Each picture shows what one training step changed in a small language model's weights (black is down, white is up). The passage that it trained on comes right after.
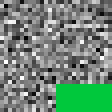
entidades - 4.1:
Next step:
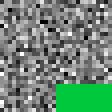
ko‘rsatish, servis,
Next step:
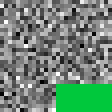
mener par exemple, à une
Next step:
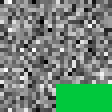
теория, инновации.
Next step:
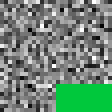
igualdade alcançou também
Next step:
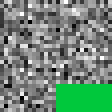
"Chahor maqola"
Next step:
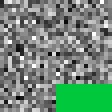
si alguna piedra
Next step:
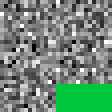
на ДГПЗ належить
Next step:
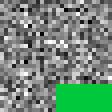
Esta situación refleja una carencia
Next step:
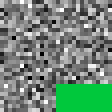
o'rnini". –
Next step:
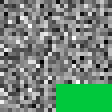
olmagan kunlarda ham
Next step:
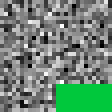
ред. академіка
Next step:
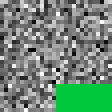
rentrée 2015 Série de
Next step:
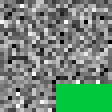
kiritilishi. Darslarda
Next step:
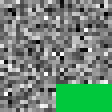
Hernán Camarero*
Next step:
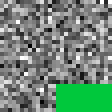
fornecer dados sobre sua
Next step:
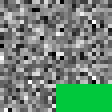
лучше для закрепления
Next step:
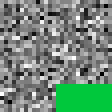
y.) Tadqiqotimizda
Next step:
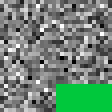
налог, налоговое
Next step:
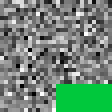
них мотивації до
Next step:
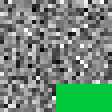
жанры изобразительного
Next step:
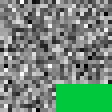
agente transformador e se reduz
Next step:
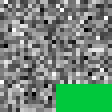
ziyon yetkazmaslik
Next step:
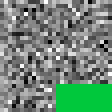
Teilziele ermöglicht
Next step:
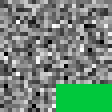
Todos juntos estábamos
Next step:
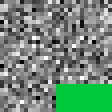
келади [8]. NOS3
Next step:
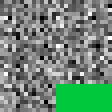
ta'lim universiteti,
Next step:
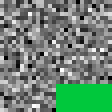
нинг иккита асосий
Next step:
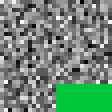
заинтересовано за
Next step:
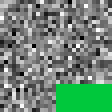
formal, e que a posse
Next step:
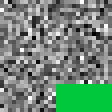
en ny vigtig indre
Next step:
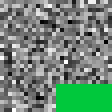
filhos IBGE
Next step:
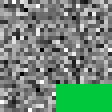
(sons, imagens,
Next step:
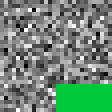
keyakinan yang harganya
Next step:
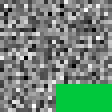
contamination of apple
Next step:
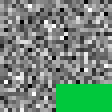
Bajo Resultados y
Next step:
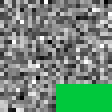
turli mamalakatlarida
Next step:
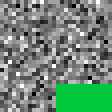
refracción En la Figura 4
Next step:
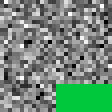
holda “O‘quvchilarni
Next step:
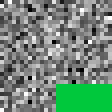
% de los pacientes presentaron
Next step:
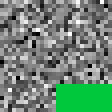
mendeskripsikan dan
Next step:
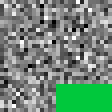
albatta korrupsiya
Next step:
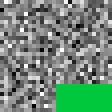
dalle creme solari nelle
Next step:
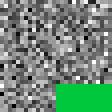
работе предлагается
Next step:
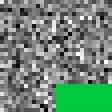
del cincuentenario*.
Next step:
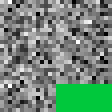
OF INTESTINAL
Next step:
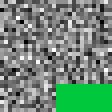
híbrido natural que
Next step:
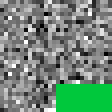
على مسئولية
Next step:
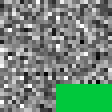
o‘qituvchining kasbiy
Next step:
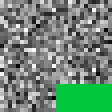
para garantir uma experiência
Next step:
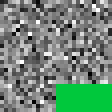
а женщины третьей
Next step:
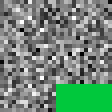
inshootlaridagi ushbu
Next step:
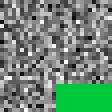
applications statistiques
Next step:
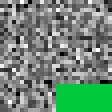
the National Longitudinal
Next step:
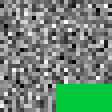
iplarni uzolmaydi,
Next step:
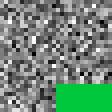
medytsyny ta
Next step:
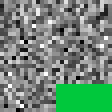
postawę bohatera,
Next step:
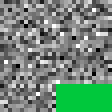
2.5. Factores
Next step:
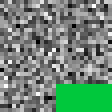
japonês da década
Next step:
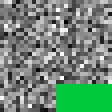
por meio da leitura e da
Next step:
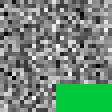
pourquoi, elle
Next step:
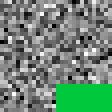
к школе как условие развития
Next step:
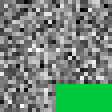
nafs haqida "kimki
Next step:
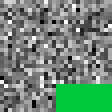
D, et al. Temporal
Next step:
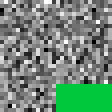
бўладиган шароитлар
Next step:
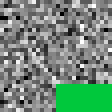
больших количествах
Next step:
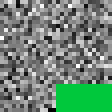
дунёга танилган.
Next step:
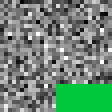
estetik tomonini badiiy asar
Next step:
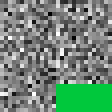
aplicación de los derechos fundamentales.
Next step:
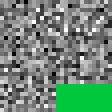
gone days. Muloqot
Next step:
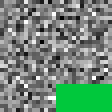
yakınmalar siyanoz,
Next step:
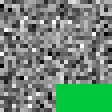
predominantly high
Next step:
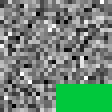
no Título VIII, que
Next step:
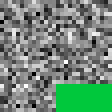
Pontevedra). Figura
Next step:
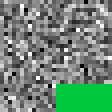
dapat berkontribusi pada
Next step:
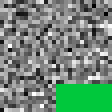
me han servido en otras
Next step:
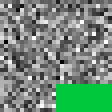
Brasil trata do tema “os
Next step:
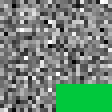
yapılır? *Ahi
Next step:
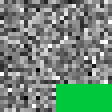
Oloviddin SOBIR
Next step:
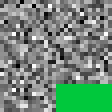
adversidades y hacia objetivos
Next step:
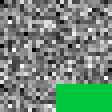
nilai HR Index
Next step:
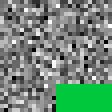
Беленької [8],
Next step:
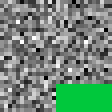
dados estatísticos e informação
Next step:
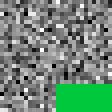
которых значение прямого
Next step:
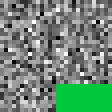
umuman boshqacha ko‘z
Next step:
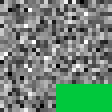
безопасности, тоже, как
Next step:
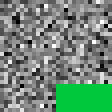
singib ketgan bir
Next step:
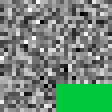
este es un diagnóstico de
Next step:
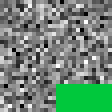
курения — 45 лет.
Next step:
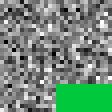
La actividad de recolectar
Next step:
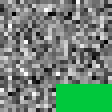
hambatan yang berasal dari
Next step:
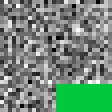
si leurs représentations à
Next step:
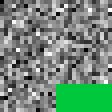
de casos del cambio
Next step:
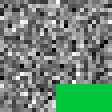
políticas públicas. Los
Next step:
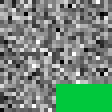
atrelada ao aumento
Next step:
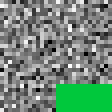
frio/ refeições
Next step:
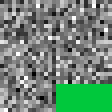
- Інтеграцію з
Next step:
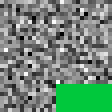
and legal support of investment
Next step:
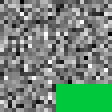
os protocolos de
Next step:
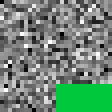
Future of Jobs Report
